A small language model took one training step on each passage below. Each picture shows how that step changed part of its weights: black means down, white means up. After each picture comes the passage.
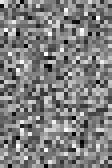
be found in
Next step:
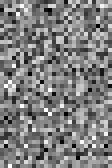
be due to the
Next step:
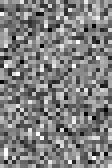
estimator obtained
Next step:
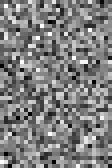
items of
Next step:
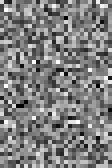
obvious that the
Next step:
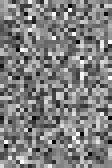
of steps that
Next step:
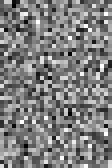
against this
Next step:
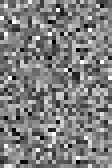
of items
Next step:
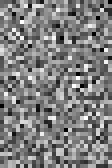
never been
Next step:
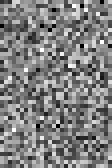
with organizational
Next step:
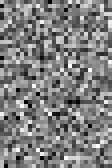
are under the control
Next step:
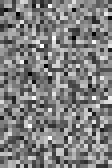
One significant
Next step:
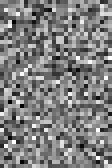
on the possible
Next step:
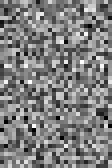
minds and
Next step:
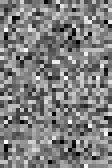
to estimate the
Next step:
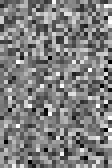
\cdot \nu
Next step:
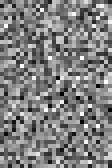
K$ has an
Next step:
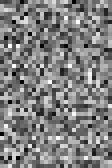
NAA is
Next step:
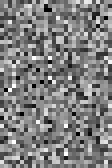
al., found that
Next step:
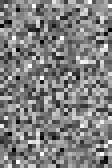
the temperate
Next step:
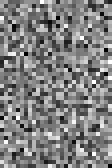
ball} The
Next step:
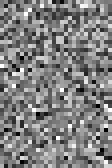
the performance
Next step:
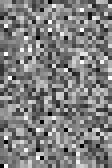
of music
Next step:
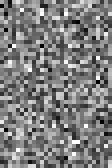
extending the
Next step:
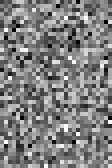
to show that the
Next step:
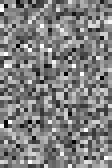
equal to the
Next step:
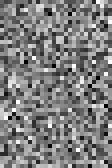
level. The
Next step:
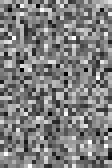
closed normal
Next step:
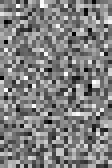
alors construire
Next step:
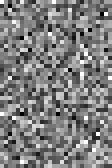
of solutions to
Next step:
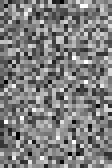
the future
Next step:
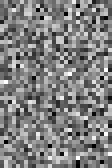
From the local
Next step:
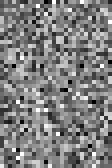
$J$ is
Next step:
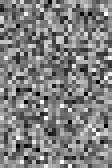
is similar to the
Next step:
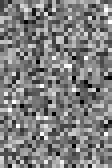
$\omega = z
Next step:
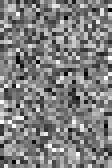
that it is
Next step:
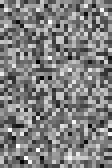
models are more
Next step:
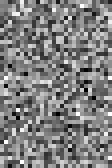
in the form
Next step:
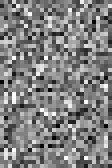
We begin with
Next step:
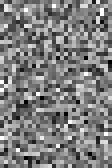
second part of the
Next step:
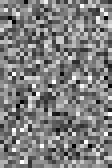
for the higher
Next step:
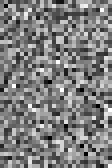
the assumption
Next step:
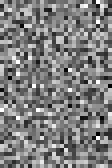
nature of their
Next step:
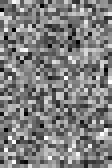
to which both
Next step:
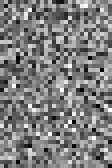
the finite optimal
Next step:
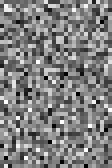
result is a
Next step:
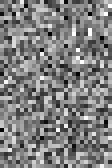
and produced
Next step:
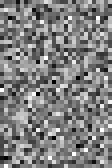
by a signal
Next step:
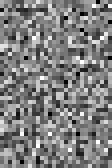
and passing
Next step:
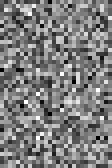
matrix are water
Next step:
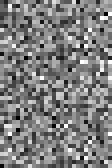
drawback of
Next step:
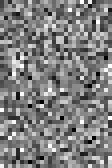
Let $T$
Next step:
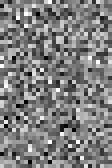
first study the
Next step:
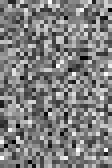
Theorem C. So
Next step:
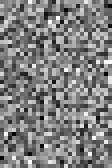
x - \log
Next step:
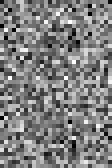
to provide
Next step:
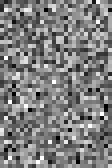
difference in the
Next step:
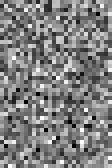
was considered as
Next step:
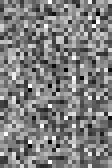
Figure 7:
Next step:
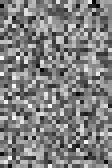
University IS
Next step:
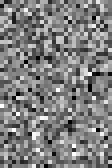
represented by
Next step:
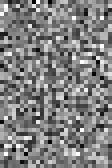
surrounds us
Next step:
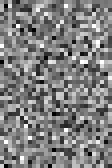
flux the
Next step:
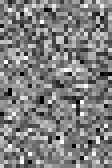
concerning the
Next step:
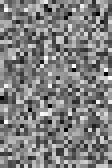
results for a
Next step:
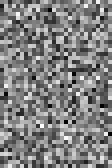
deals with the
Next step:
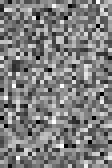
minimal, this
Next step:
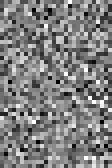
every compact
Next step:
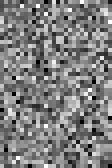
$x$ is
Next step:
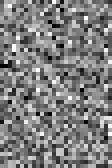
cells is
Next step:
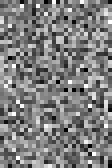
$G$ is
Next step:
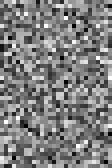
author did
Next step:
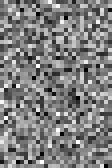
that these two
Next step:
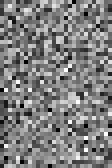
because of the
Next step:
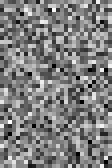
spaces of
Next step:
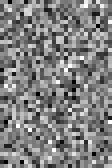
combined with
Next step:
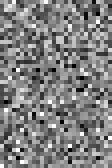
based on a method
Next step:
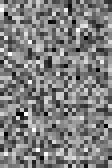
was checked
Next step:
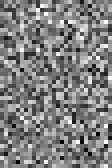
pixel to
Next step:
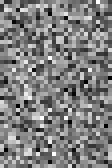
variable selection
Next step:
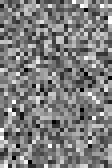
firms in
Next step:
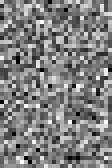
are stone
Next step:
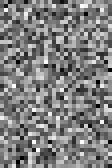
the high number
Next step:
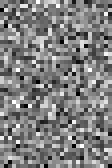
an efficiently
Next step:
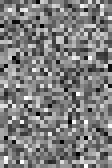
form and its
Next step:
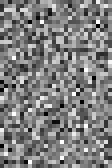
different way, in
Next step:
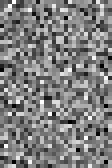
bounded. Then the
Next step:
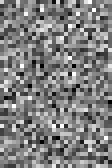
IT request
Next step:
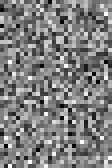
is defined in
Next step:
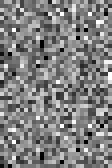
\times h
